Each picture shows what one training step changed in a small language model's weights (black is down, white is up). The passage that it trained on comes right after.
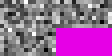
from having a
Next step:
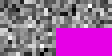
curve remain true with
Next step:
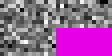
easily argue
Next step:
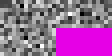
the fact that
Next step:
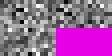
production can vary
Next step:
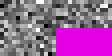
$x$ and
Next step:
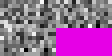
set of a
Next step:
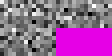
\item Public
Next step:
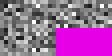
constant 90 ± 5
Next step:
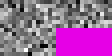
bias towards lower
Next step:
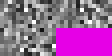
technologies significantly improve
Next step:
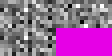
author declares
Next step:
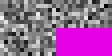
can complicate
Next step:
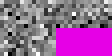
\right) =
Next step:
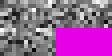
u$ \ and
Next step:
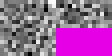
per cent].
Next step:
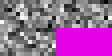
overlap in
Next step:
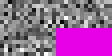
However, the
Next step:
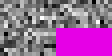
Fourier transform
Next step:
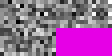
the mobilisation
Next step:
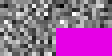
spectrum of
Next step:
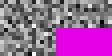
of a sensitive
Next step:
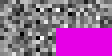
and job performance
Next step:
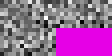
then via the
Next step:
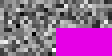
So it is time
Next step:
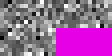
group size allowed
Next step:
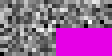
is a random vector
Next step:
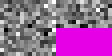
and discovering
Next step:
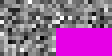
be defined by
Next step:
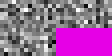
paper provides new
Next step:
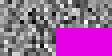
{\bf Proposition
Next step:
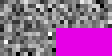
and creative
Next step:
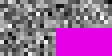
pollution of
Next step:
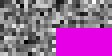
the independent variables were
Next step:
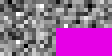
accuracy of density models
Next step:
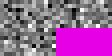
$. %Notation
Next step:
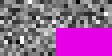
be replaced by
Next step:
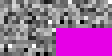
see that the
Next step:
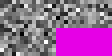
and abstract algebra
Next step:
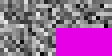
can cause
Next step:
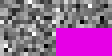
be seen as a
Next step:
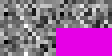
We present the
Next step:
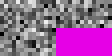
trucks could
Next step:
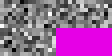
we recall that
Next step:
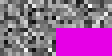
We notice that
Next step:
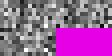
is prediction
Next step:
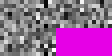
up” is
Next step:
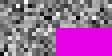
design among the
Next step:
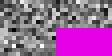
we start with
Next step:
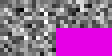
and M.
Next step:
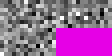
was used to
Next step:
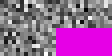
influence the
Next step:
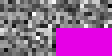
representations \[
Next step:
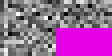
&end for.\\
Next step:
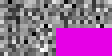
usually exists in
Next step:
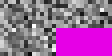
of new bus
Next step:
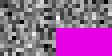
derivative can be
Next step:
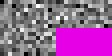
European countries and the
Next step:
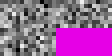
and shall be not
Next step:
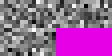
sum of three
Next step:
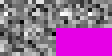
smooth. \item
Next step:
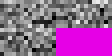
\R$ such
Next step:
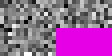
is the open interval
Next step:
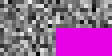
They can all be
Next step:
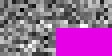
first stage
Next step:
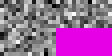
multiple of its order
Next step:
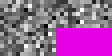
decomposition process occurs
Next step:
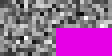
the progress made
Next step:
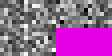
both investment
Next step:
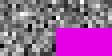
through pilot
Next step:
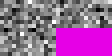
be a reduced curve
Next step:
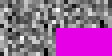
is a union of
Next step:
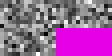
is large enough
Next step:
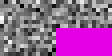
and the nonlinear
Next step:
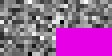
be written as
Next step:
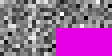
two-form on
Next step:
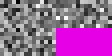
sequence of the women
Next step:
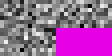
selfing and
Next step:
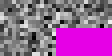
model represents the
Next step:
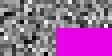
Methods in
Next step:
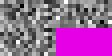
definition of a human
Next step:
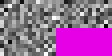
This study aimed
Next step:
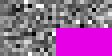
examination, and
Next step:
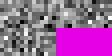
Short demo
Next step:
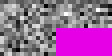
or not. We
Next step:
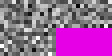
in the modern
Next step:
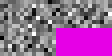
From this we
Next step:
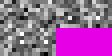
with ADI
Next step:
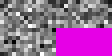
maximal independent system of
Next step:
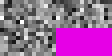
consent before the
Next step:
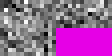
ratio positive =
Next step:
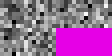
without measuring
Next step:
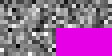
metric. Then the
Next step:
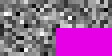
parameter sets, and
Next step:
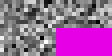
always gives an
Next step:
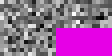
pressure of
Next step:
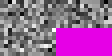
essentially free from
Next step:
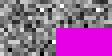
and knowledge of
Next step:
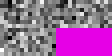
at $p$
